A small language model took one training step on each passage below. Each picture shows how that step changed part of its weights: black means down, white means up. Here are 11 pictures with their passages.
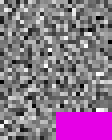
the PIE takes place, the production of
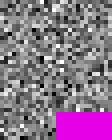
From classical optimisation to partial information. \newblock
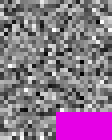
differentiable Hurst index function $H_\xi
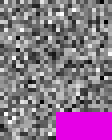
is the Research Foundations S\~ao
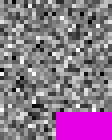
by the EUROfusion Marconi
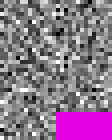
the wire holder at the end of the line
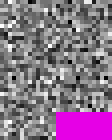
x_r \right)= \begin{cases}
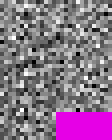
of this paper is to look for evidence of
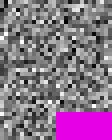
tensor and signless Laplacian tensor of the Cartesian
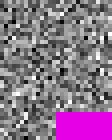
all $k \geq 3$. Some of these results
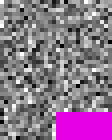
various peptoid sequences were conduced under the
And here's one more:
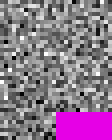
for successful trapping to take place such that there
